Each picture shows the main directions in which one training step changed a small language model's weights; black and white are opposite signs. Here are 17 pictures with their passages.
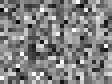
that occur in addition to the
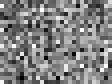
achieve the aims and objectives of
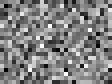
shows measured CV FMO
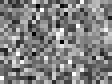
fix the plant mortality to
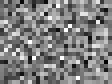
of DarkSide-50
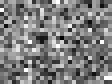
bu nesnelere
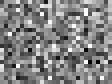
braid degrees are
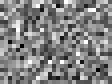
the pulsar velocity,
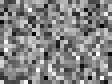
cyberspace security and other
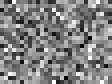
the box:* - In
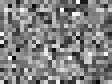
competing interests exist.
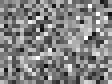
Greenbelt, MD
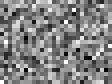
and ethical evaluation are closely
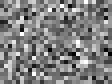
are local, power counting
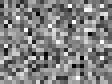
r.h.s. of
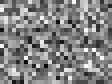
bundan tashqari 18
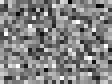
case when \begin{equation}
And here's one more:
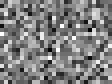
under alliances individually among
